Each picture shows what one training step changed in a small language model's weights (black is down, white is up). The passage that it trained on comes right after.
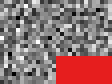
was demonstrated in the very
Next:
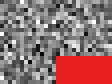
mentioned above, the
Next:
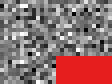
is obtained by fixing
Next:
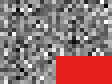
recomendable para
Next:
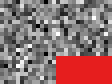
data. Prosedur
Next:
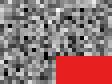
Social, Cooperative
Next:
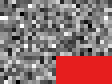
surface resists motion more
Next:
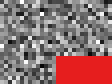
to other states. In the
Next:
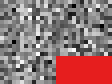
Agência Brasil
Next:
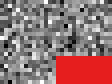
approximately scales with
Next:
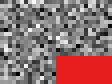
from this distribution we first
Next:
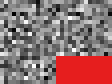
de novembro
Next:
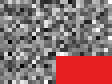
or in a secure
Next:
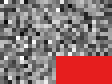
inherited from the
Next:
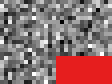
behaviors of the
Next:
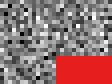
(High Speed
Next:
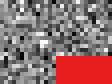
the process of phenological
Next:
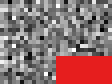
Turkish are
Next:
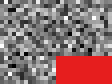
closed cycle
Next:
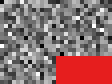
with the same scaling dimension
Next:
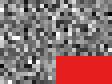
terish mashinalari
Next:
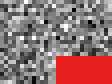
dos primeiros
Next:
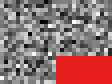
can be included, if
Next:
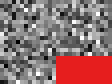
can be developed and
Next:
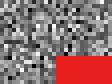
and minor axes
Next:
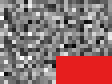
corresponding covariance
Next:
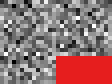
going through node
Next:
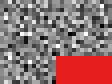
needs professional
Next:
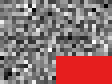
to obtain a quantitative
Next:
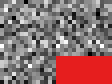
2 initial conditions. Therefore
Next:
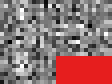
зависит от
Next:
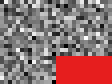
of the proposed DM
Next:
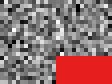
the closer the values
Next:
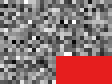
mirror [1].
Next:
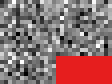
a histogram of these
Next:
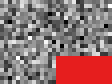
and proton-proton
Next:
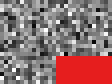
free motion equation takes the
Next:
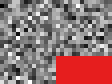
al.} where they had
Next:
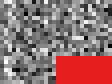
de borracha
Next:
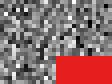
e subcausas do
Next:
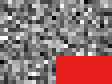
is a writer associated
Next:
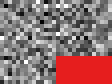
task, it is first
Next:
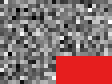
would likewise work for
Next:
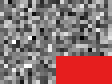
key analytical result of this
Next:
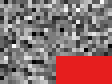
« guerre de
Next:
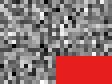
coupling constant suppressed.
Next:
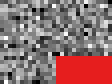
We measured the excitation energy
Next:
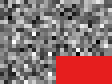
that any such reduction still
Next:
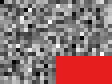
beam via two-step
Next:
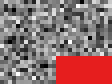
suggests a higher impact on
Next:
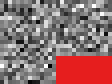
to a real representation of
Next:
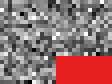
cosmological parameters. The
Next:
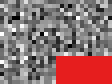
не портить
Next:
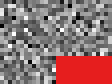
by the scarcity
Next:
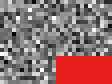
to the client.
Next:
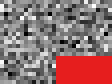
this observation}. With
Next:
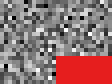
to repeatedly
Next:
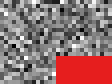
of the analysis (which is
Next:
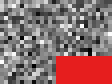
100 % du fait des
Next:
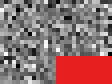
though the dynamical time
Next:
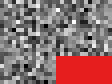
Storia di un
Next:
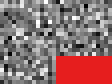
values of the $\epsilon$
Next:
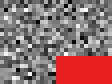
balão. A
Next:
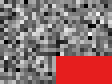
of physical units.
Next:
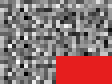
must not only have the
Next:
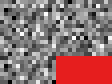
expected scalings and it is
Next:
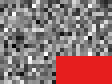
By assuming that the
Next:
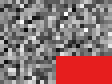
collection, use and
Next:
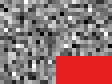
roman xalq
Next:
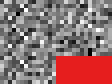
frequency, and with few
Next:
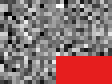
traditionally been part of
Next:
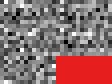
would likely provide), or
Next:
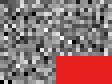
for example, may imply
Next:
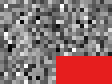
drückt sich nicht
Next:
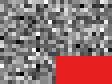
\end{align*} where
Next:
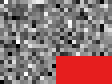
that both PCE
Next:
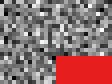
in terms of the number of
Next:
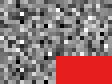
и США
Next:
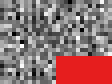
introdução de uma
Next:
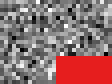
derivada da adoção
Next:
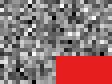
по целому
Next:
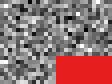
що обирає
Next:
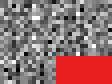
flat bundles associated
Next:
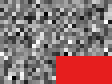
has to be interpreted as
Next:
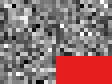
a ``perfect
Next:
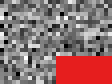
illustrate how
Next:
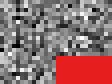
центр можно
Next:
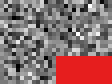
and Applied Sciences,
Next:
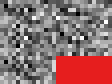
if a web page
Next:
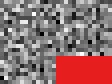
(Л) или
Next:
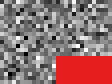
such incoming solutions,
